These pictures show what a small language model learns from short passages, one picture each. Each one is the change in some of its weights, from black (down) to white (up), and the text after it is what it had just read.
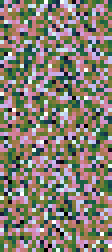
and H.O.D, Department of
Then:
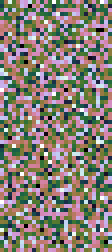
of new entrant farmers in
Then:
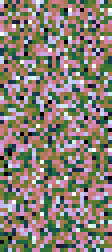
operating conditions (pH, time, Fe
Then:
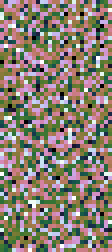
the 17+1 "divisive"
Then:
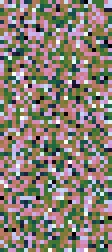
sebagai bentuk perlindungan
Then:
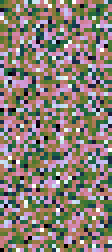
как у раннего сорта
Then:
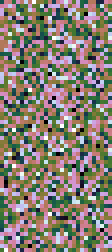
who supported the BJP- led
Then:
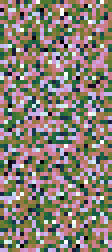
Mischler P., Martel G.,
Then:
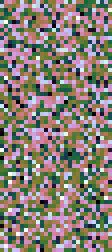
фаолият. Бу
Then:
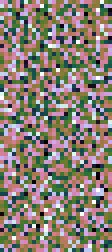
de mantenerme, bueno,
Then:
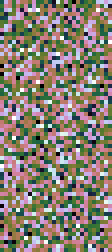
qiluvchi ahamiyatga ega
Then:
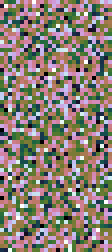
informações sobre a Taxa de
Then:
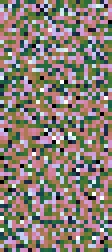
for the growth of retail industry
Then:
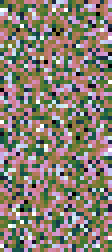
envolvimento direto com a
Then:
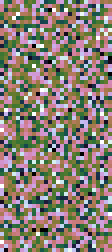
if situational issues affect
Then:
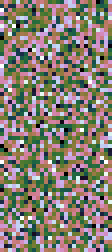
jami xarakat vaqti
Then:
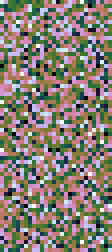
inovatoare în scopul
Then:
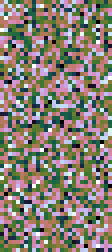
similar letter do not differ significantly,
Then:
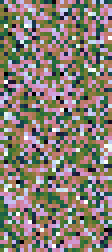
293 Receiver threshold
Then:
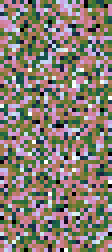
qualitative data were analyzed using
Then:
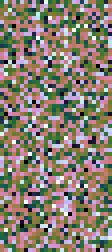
Zahra Hassan, ³Dr
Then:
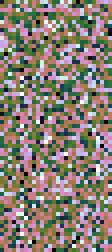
but when used in a non-healthy way
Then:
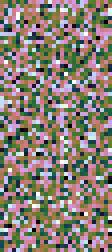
resurslari maxsus ta'lim
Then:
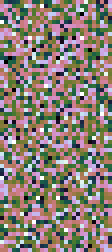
Ciencias Agronómicas de
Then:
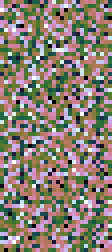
dataset contains more than one
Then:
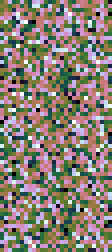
історіями. Тут
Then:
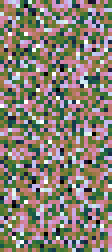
descreve de forma sistemática a
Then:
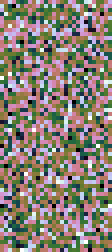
que elas não são fixas.
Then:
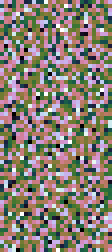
knowledge, particularly through policies and
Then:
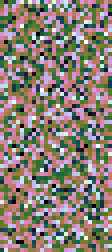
Así, la trascendencia de la
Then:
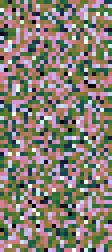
danışmanı: Doç. Dr.
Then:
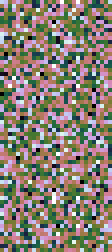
form of government presupposes a
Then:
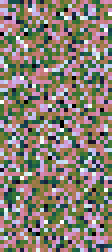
analisou o comportamento atípico
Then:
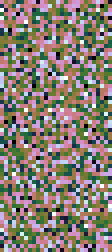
channel is proposed and investigated. In
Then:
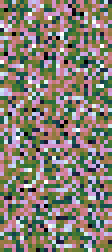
such as mixed fibre compositions
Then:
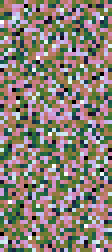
so that an initial pre-crack of
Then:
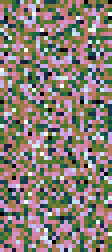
received by the tags from the
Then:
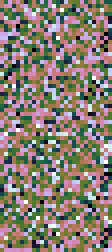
283nm Conc. in
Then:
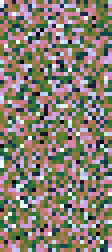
legality, inevitability, individualization
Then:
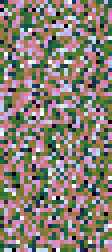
Other stakeholders suggested
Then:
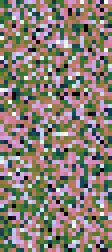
equipped with the software
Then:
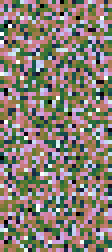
(млн. АҚШ
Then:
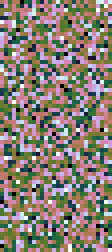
aislada. Por lo tanto, se
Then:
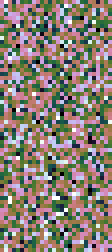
result of the Cold War, the United
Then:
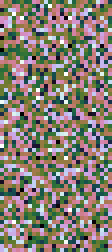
through Movement In addition to the
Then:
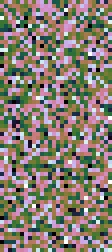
изучающим структуру
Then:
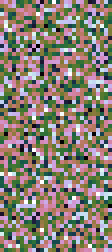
шляхом залучення до
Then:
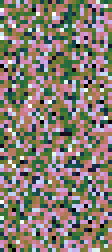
bosqichga ko'taramiz.
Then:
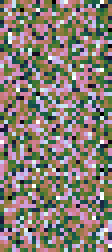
users, reveals a systematic
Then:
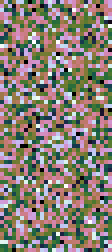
summarised in Figure S7.
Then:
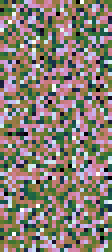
siendo entrevistado. - Es necesario
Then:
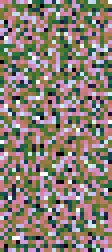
5. Особливості
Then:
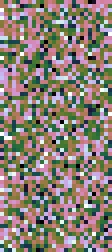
oshirishga xizmat qiladi.
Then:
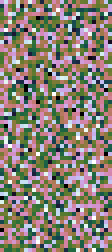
particular, AI has enabled the
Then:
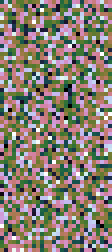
CHAI also aims to
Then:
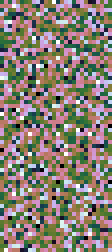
у другій половині
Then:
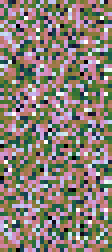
memberi kesempatan,
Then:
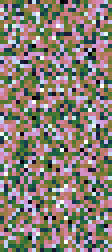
anglash Telegramdagi
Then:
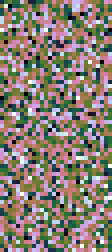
production. At the same time, labor
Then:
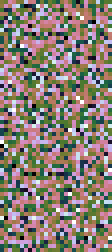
with participants. (Morrow et al.,
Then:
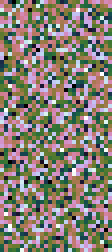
Based on the results of the research, cultural
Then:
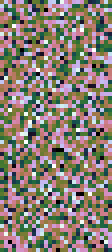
Bonte, Achim (ed.):
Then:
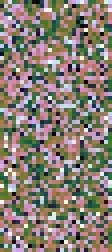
bp F: 5'-TGT CAC
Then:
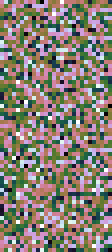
of *Streptococcus
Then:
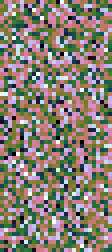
Photon and Neutron
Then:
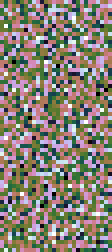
act of listening to a speaker
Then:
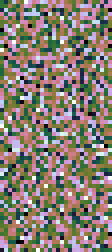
el primer reporte de degradación de
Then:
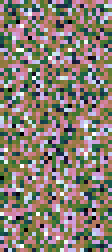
PASI Kota Kediri
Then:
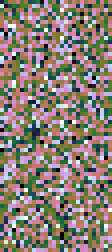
Diversity Pattern (HDDP)
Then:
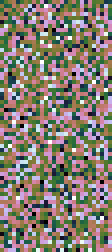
pedagogik qarashlari
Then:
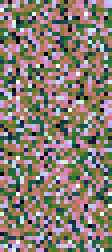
2016). However, coordinated service
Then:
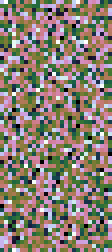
presented, structure of demonstration)
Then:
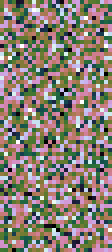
Analisar a variação sazonal
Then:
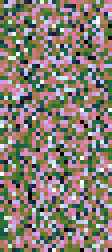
on the principle of Occam's
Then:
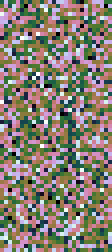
Patients with stage II hypertension
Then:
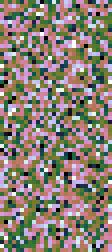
больше внимания научного
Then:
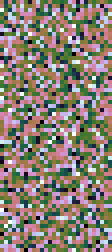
(kcal/kg) which meet the
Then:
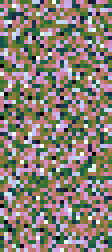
умов Повітряний
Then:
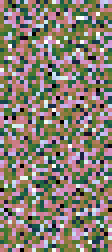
creation of an environment of peace and social
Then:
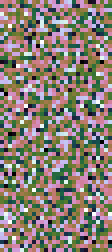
the human body. It is similar to
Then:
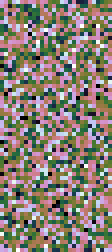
san'at, adabiyot,
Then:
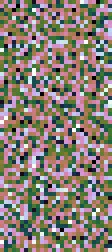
costs. The need to allocate a
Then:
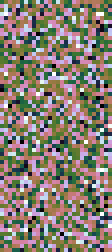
that explain the Key session between the
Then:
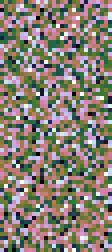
not only stimulates memory but also makes
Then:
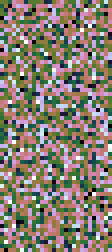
zonasiga ko'tarilib,
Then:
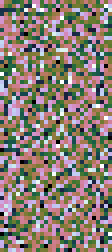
with a 150x magnification
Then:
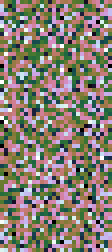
de la actividad portuaria en las
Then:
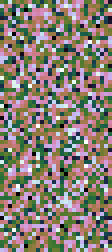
data and contributed to data analysis. All
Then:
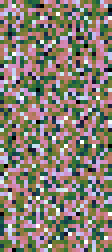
de acceso a enormes recursos
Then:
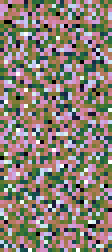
6) Perhatian kepada
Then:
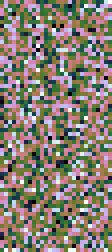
*Leksykon public relations*.
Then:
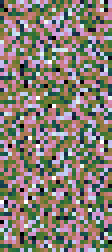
this would be helpful to the
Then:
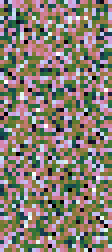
chuqur o'rganilgan.
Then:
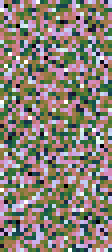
for companies to enhance the input
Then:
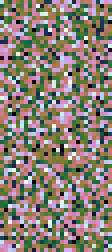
to‘zib o‘zni, Nargis
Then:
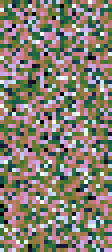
etish va rivojlantirish
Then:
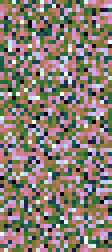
Values Delineate Homogeneous
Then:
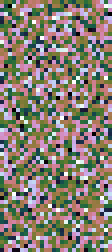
to be given immediately, and
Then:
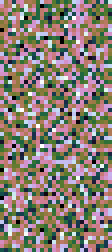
Atributos principales en
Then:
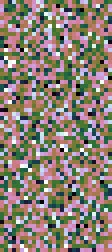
anudadas en los más diversos planos,
